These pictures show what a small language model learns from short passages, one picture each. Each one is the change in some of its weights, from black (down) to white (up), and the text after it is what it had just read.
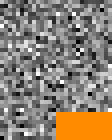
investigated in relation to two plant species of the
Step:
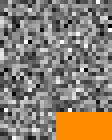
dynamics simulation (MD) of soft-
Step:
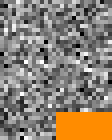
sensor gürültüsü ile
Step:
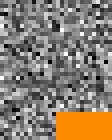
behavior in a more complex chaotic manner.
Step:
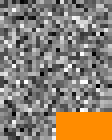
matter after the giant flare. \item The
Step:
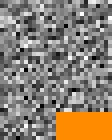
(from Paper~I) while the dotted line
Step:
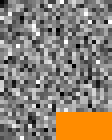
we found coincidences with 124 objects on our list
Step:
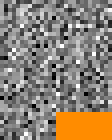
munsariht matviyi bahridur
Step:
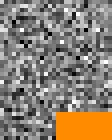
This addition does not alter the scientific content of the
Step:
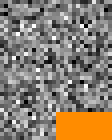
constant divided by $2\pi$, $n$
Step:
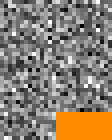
natijalarida Quva tumanida bolalarning
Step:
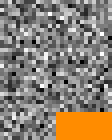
política y económica de
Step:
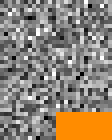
может быть какие-то
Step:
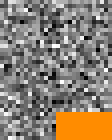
Goiás). Atualmente leciona no
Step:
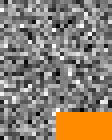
просто добавить или изменить
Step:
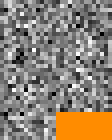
\cite{Kuhn}. After the
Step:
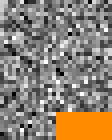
estimation. [1] discussed the various limitation of using
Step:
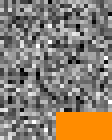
Istiqloq davri o‘zbek bolalar
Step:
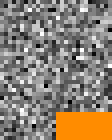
tahlil qilishda sifatli va miqdoriy
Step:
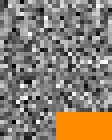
the flat space limit $R \to \infty$. In
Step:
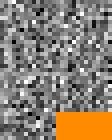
and the \ac{ASE} of
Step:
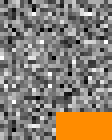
PENELITIAN Lokasi Penelitian
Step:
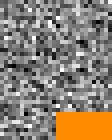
динамики энергопотребления.
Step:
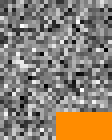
kórkem teksttiń
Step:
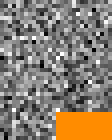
in the XBS survey based on the strength of
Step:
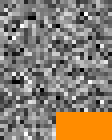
limit (the edge) is shown in Fig.
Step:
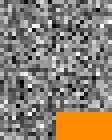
shakllanishi texnologik inqiloblar va
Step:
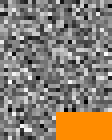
эффективности и безопасности горного
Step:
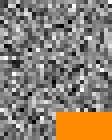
a superconductor. We review the recent progress in studies
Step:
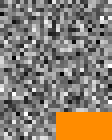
value today. Second, we can constrain
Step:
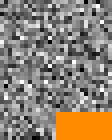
user community helps to create a community of
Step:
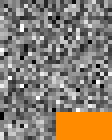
fluid, enabling the storage and active
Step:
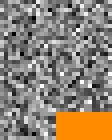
Ключевые слова: депутат
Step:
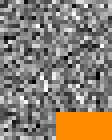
pas de relation statistiquement significative entre le
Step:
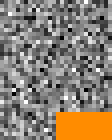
разных способах обработки почвы //
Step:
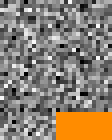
взаимодействия и взаимовлияния.
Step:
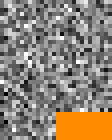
\hline\hline \end{tabular}
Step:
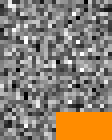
\end{center} % \end{figure} %
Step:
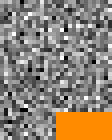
munosabatlarining yana bir karra
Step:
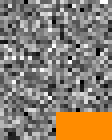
qilinadi. Shu bilan birgalikda epos
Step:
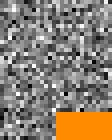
instance, by selecting optimal values for different values of
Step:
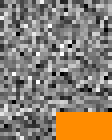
are needed. Therefore, several branches in table
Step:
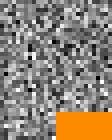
on public financial management*. *International Journal of
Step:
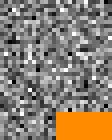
$\lambda>0$, restricts the radial pressure of the
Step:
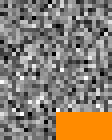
prediction (NWP) data into the
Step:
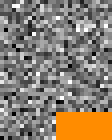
even if it is not completely quenched.
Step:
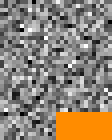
law appears as the spectral distribution. This argument is along
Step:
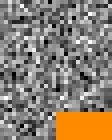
Egaña-del Sol, P.,
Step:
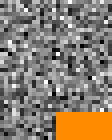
F. M. C.; Vasconcelos,
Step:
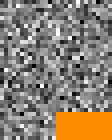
when preparing the application, and the measures
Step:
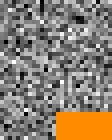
Vergleich zwischen Refa- und
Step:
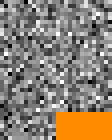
контекстом, інтегрування
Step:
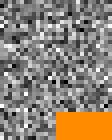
petit au plus grand. (M.
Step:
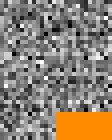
research community. There are two significant types of
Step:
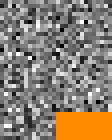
în continuare a acestor infracțiuni. În
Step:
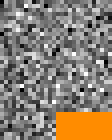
görülen özelliği
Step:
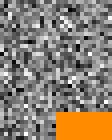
turli ofatlardan saqlar ekan.
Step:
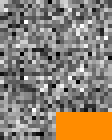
\quad d = \begin{vmatrix} 1 \\
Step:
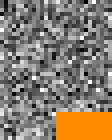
wären Ansätze zu
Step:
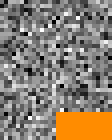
à duração indeterminada e à
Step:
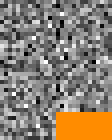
supra, ayniqsa, o‘q,
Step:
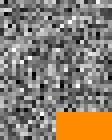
der Vergangenheit, die
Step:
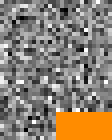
This becomes obvious when defining the refractive index
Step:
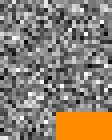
to learn about?" with a search icon.
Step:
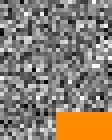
receivers, and multiple energy receivers, to
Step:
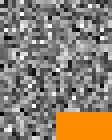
opposite limit where the $Z^\prime$ boson
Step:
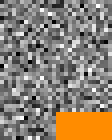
világának kontrasztja,
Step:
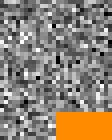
del Estado de México, Boulevard
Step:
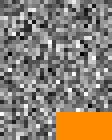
5,733 trln. so‘mni tashkil
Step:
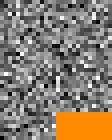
prazo, por meio das (novas e)
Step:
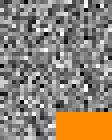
распространен среди таких групп
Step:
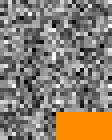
Q^2 \equiv \hat q_\eff\,
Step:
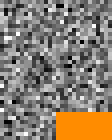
ruxsat so'ramaslik uchun
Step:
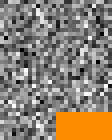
Веб платформа “Energy
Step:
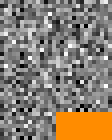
socially cooperative optimal control framework,
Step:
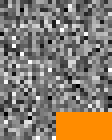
ambiente e paesaggio a favore del
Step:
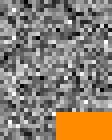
} \caption{Comparison of DNA encoding
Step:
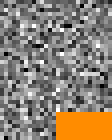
associated with electronic ferroelectricity), which
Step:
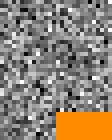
públicos como en otras de diversos rubros
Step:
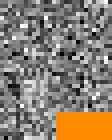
infrastructure and readout electronics took place.
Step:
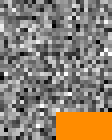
correlation itself is fairly insensitive to the equation
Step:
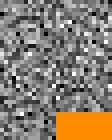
edges). This problem can be solved using the
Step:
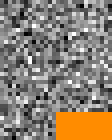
therefore contribute comparably to the overall runtime. As
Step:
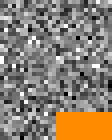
in the case of local Wien emission, equation
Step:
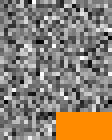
aumento exponencial no volume de dados gerados
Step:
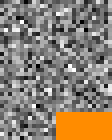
- 6.Qiyosiy reklama;
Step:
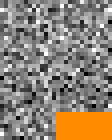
персоналу та процесів Забезпечує
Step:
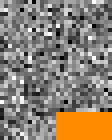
современной экономической интеграции Узбекистана
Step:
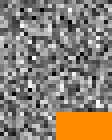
reduced graph. However, the identified graph nodes representing
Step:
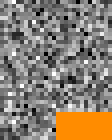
and relationship between classes did not visualize.
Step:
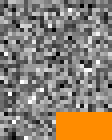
thresholds is consistent with background expectations. Public
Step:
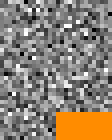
Тому виникає потреба у
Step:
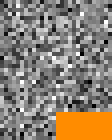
papier absorbant. - Envelopper le
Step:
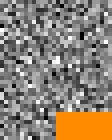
on data, we acquired from well-known
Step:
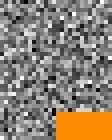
DMD algorithm itself is known to struggle in
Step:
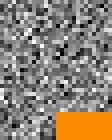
to ballistic propagation of the second sound
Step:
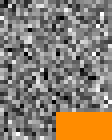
darslarida bir mavzuni takrorlab
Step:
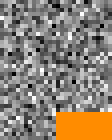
of He in the envelope, a variation that has
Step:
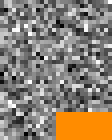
\hbar ; \] and (iii) an intrinsic
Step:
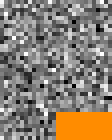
by \\ \begin{equation} \langle J_+ ,
